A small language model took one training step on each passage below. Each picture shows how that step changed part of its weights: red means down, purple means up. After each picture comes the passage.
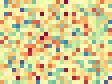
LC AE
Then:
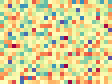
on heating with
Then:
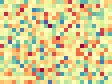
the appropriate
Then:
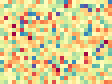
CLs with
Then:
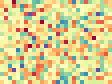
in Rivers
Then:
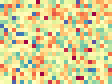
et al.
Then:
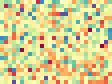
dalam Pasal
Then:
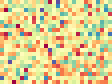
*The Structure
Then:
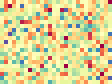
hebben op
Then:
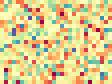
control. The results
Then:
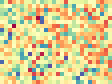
women in the information
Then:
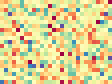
is taken to
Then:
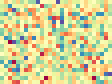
an educational tool
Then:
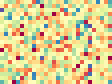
lleva a
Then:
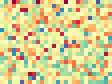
way to speed
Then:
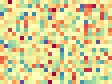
contributing to
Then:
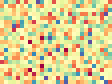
visão da
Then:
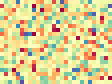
da terapia
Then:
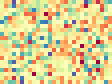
of resources. The
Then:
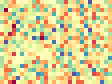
see that the
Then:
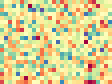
returns is
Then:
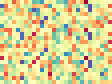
outside of
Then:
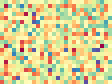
la digitalisation et
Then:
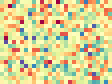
world records for
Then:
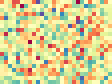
além de
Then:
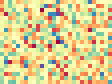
and considerable study
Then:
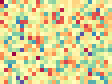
interest in global,
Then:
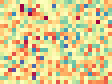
we obtain
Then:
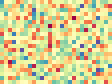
of this study was
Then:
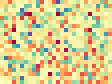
after Deepwater
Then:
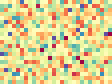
e se gera
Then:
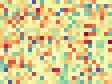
of fat and
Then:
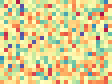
higher education for
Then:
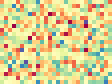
major part of the
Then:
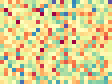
del CM
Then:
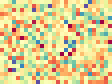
were noted by
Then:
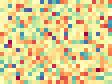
in cartilage
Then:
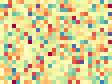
no one will
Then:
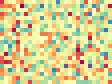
Schengen area
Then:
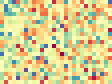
de una manera
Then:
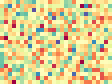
raw data that
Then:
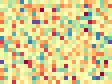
a la zona
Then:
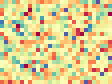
fraction as the
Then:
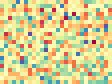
order to keep
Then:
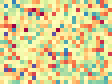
reflect the
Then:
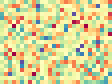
between the main power
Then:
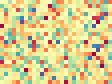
ml). It
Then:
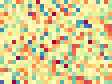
llega a
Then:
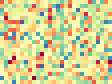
findings of this study
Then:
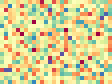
se verifica
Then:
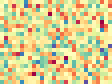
rivojlantirish ishiga
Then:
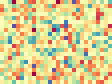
reflexión sobre
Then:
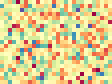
with respect
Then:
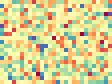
provisions in
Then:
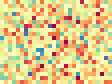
Aim 2:
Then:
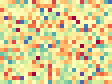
of preoperative
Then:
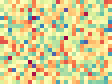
sp. nov.
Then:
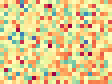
presented for the performance
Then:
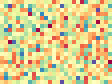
that does not
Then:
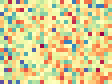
funding is
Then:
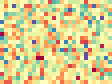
Danach wird
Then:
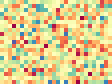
the power and
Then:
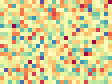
gave a
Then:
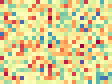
of assessment of
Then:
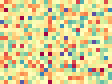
still needs to
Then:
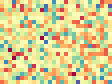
the previous group,
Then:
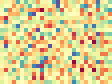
Statement 2
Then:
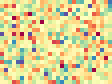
відмова від
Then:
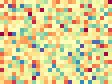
treated by this
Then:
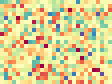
samples and 46
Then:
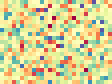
the two methods to
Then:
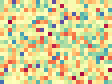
to each process is
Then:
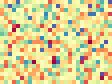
India tried
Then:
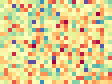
and in customer
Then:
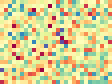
relating to the
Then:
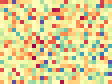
the alternative
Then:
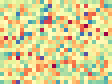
a clear area
